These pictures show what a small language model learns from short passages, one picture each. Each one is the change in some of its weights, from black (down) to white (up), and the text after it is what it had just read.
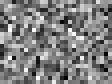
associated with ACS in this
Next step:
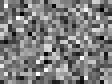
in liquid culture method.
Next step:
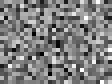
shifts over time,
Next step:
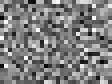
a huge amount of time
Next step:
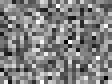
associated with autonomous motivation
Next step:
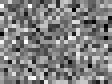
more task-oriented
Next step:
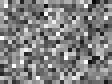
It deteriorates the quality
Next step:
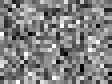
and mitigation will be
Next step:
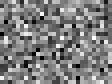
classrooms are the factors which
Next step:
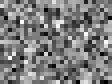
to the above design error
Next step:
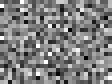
intervals, and statistical
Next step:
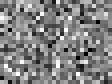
East Luangwa
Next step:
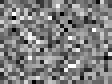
level of 0.05 (for a
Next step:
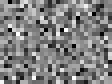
team led by Erik
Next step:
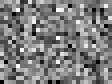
the reason and solve the
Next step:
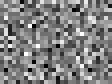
more recent child labour studies
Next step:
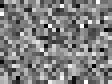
highlight that although the
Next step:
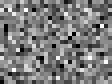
design with three replications.
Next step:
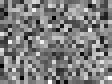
presentations, while others
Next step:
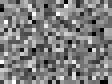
example, in DOAJ
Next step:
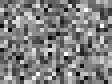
and job satisfaction.
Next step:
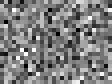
Woman’s power” the
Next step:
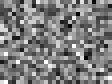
the IWARS model,
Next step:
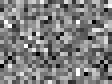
pavement thickness of
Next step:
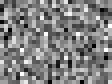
with *beat* (a
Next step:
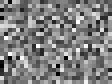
indicating small strength in the case
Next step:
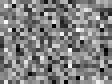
and values of teachers are
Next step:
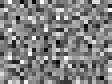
Additionally, adapting
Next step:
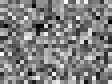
placed in a test
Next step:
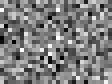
revealed that the
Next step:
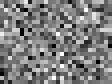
similar for both algorithms,
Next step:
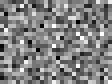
achieved. This procedure was
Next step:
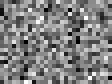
such a way physical resource
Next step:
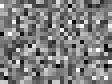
Nana Kitade during her
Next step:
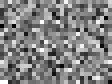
has not been amenable for
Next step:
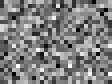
maintain their oral health. The
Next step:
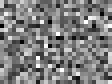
The emission decay time
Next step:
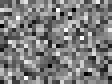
gender distribution of academic
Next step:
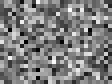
the Department of
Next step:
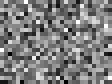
infrastructure works, and the need
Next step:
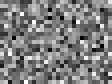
to get a combined
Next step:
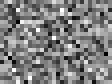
pricing documentation structure.
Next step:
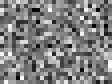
passed both tests to the
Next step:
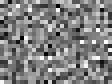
New Technologies in
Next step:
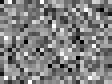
in the local universe with
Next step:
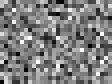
for green finance were provided in
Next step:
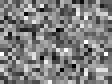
constitute 69% of the
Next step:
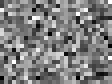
The final dataset used for
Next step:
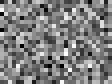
structured by topics or according to
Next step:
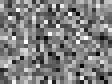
for various reasons. It's
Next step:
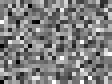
be made during a fatigue
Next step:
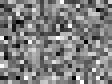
acceptability is related to
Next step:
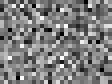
effective Δn^2 to
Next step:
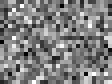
occupied. The increased
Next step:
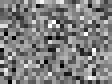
fungal infections, as
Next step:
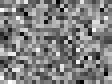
the value of shareholders in
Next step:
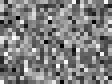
to dramatically reduce the
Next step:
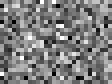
and Couche III
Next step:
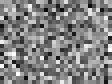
basis and environmental agents
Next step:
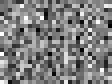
may not be suitable for
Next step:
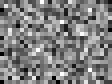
that most studies on resilience
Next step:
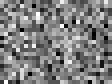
low to moderate content of
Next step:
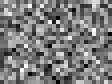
bounding box loss of
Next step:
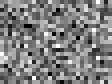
that fell gradually over three
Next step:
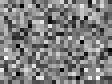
17 German companies
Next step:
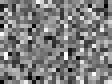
sufficient for the given
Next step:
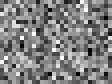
speakingSL 5 4.1
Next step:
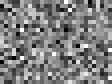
activity. Patients should
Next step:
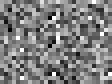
C, D, and E were
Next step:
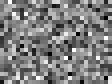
binder with NHL.
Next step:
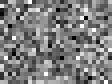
el 81% de los
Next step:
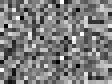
Point Pluton
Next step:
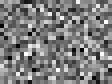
immunization coverage
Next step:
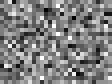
with no particular training or support -
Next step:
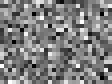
SDR while the second is the
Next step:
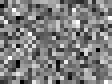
Character Recognition
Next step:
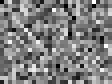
tools such as physicochemical,
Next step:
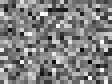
strength, face screw
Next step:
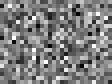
Netherlands 15
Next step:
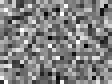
of scoring a wild
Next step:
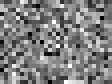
selected urban community. - To
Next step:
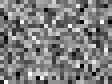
to ocean surface oscillations has
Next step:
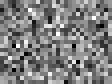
years, the World Bank's
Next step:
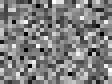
fuel standards which leads
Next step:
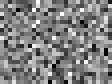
Their Application in the
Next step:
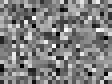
In general, a reliable
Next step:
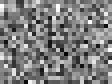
loss, number of extra
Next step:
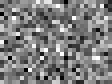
C. E. Dibble.
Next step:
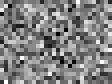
into two groups – Spatial
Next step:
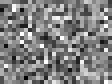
by multiplying the
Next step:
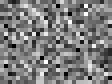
studies were conducted in laboratory
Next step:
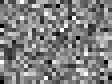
Platform's diagnostic
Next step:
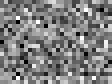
in the compositional process.
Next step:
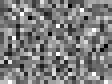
of the lap shear strength
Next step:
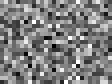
2- Geometric
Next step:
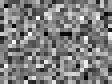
had a particle size between
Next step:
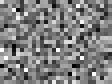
performance and restrain oversight
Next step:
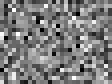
Govt. Medical
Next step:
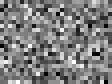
β -CD. A new
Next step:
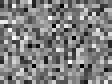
θ = Angle of
